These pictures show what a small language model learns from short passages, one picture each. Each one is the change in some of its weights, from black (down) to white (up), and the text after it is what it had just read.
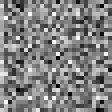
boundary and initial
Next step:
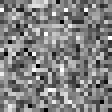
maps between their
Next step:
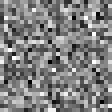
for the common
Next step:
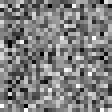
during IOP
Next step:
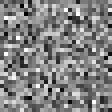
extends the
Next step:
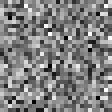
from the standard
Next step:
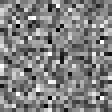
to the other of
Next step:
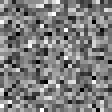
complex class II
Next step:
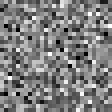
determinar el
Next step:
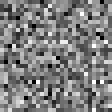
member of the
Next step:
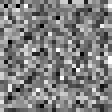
relieving of
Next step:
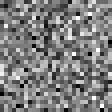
the sideband
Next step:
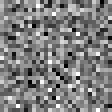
useful information as
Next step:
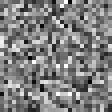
the influence
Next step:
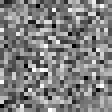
Galli A,
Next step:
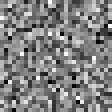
de op grote
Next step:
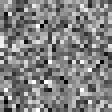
the images. As
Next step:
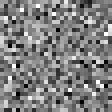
from perfect
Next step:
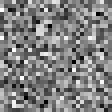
We find in addition to
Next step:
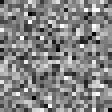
whether a
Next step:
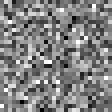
for more than one
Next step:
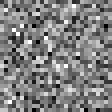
is in general a
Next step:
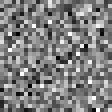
their precise
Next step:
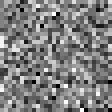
the signal is
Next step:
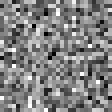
detector. The
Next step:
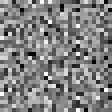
time, doors are
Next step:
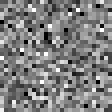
G. Wei,
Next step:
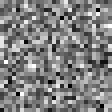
the polarization of
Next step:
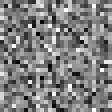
of plants in the
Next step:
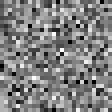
steps whereby
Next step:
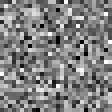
além dos
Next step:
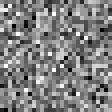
are also known as
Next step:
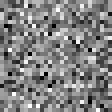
characteristics. The
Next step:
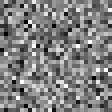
frequency bands
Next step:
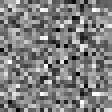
descrever o
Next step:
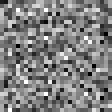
to estimate the
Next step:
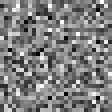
show how to
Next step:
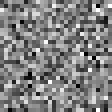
palatability of
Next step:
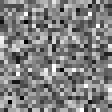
the scattering
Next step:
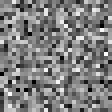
designers has been
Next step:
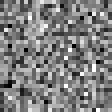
type. It's
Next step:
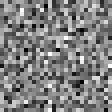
out in April
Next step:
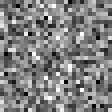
networks. To
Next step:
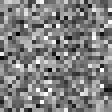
three to seven
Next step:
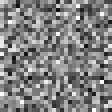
at the field theory
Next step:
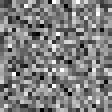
PostGIS and
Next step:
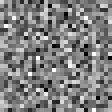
defines a specific
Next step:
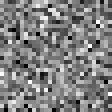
T cells,
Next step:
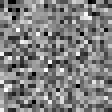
gestão da
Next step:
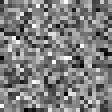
The main issue
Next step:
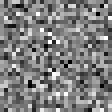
provided in Figure
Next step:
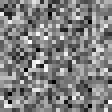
be seen that the
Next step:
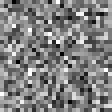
dismissed the
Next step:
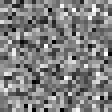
found a new range
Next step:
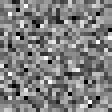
cell top after
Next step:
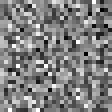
medicinal properties
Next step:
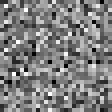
4 were lost to
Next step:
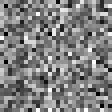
equation of state and
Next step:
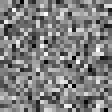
was used as a
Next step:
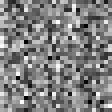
the same with the
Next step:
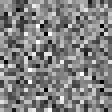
images from observation
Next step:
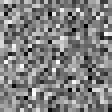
and that should be one
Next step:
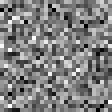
matrices that need
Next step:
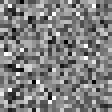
congestion in
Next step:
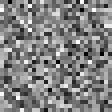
dependency has never
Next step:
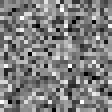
del campo
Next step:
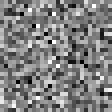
and construction,
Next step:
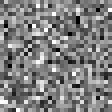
norms and the
